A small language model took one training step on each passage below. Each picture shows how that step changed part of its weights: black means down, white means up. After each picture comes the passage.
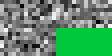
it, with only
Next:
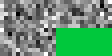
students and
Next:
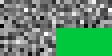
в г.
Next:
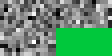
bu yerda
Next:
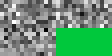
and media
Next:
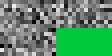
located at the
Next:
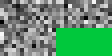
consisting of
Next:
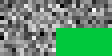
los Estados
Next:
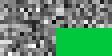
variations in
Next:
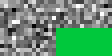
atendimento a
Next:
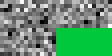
valid only for
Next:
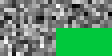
enhance the
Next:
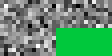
the failure
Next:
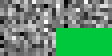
focusing on
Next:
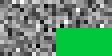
standing long
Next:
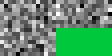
low cost
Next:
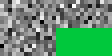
change: -
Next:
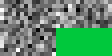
proportion up
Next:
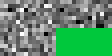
This indicates that
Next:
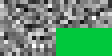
air quality data
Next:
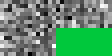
BMI were
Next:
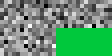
como por el
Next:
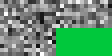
containing only
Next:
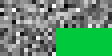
also had
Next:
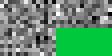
low species
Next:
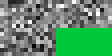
of the water
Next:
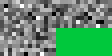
a través
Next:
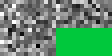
in the media
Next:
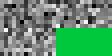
alternative of
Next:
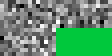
the local
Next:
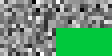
en Educación
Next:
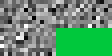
cuando se
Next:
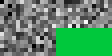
of the position
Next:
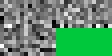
se va a
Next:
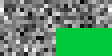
significant ethical
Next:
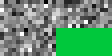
of participation in
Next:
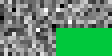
futuro mais
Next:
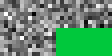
authority which
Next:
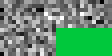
Tipo de
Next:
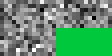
in IoT
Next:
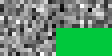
en menores,
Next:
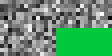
relevantes de
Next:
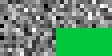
как Н.
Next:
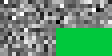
in detail
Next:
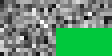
Geral do
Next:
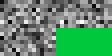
o aumento
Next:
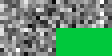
enabled to
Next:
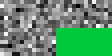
the degree
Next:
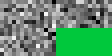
paid more
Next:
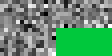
support are needed
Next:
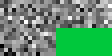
олади ва
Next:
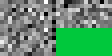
observation among
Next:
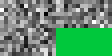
differences are the
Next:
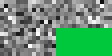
of transducers
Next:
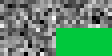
a South
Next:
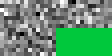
the properties
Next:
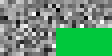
seeker for
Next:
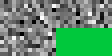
on generating
